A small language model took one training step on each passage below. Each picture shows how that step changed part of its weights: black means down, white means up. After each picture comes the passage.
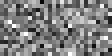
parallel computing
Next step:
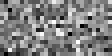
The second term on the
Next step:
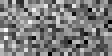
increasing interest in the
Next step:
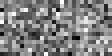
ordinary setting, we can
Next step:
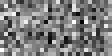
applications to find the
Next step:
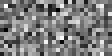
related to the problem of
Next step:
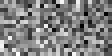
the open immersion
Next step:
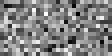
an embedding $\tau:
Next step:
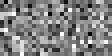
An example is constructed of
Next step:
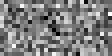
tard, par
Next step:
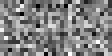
PI cubature
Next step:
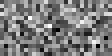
represented as a sum of
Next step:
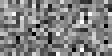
pairs in which one or
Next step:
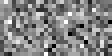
$ L$-algebra
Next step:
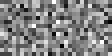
of exogenous
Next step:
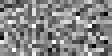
only across nodes but
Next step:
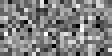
natural series. An integer
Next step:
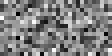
around their common point
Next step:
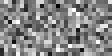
Let $\eta$ be
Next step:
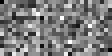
and a real sequence
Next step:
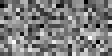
illustrates that increasing the
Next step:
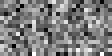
we selected specific
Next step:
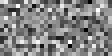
a chamber
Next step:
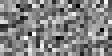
\varphi \in
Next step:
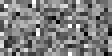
respect to the space
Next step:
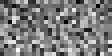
also add some noise
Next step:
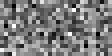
to be the curvature
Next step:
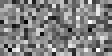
curve $E$ has
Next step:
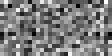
to \cite[Proposition
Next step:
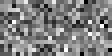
defined by Dipper
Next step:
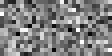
It is immediate that
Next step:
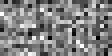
the basis of a parameter
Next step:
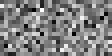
(Cited on
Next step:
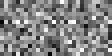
if $\lambda$ is
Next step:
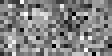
node is initially
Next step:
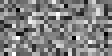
time we have more then
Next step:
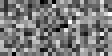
from the past using
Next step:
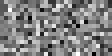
the Laplace,
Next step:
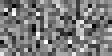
organization of
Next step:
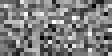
is the hyperplane
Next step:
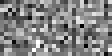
version of the)
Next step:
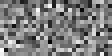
the quantity of interest
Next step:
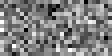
new ways to compute
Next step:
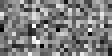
of a first order
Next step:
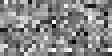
category), while the rate
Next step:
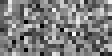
One observes, as
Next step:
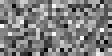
which motivates the proof
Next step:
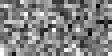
is the Cauchy stress
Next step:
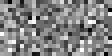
coprime in pairs we
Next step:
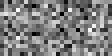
important feature of the
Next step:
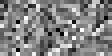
the stability and convergence
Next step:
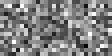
any manifold with at least
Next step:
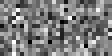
Rather than using
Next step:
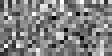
same constant family of groups
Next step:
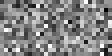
$v$ and
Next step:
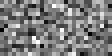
of a compact group
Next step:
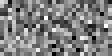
projections $\{ 1,
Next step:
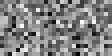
and quantum probability are two
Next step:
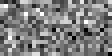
solution, which is
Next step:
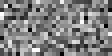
level in a more compact
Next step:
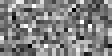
When \ego\
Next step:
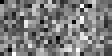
Flow and the
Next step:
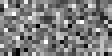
abelian quotient of the fundamental
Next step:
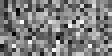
and shows that linear
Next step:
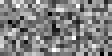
subtrees so
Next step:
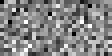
(discs or
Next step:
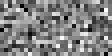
not defined in a
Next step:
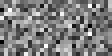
some $ t_1
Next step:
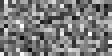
actually isomorphic to
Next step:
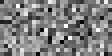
surfaces of genus
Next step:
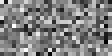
the nonlinear system toward
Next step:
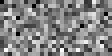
(see figure
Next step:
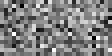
$\alpha \geq
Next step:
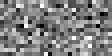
the optimal rates.
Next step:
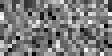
in this section we apply
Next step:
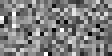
the group $G$,
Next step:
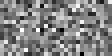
the following intersection problem:
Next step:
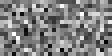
is obtained form the proof
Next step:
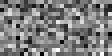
to some point of
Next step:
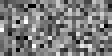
of type 2 and of
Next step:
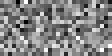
the elliptic
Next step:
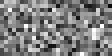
singularity, we obtain
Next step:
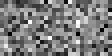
for $1 \leq
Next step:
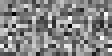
size exceeding
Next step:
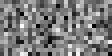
Young functions \[
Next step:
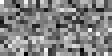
Application to image
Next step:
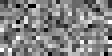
in Mills and
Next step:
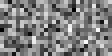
of the scoring
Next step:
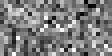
$X$ be a
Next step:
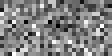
and we allow only integer
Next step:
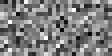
There are some other methods
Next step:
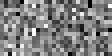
equality is the commutation
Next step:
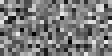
other initial values a certain
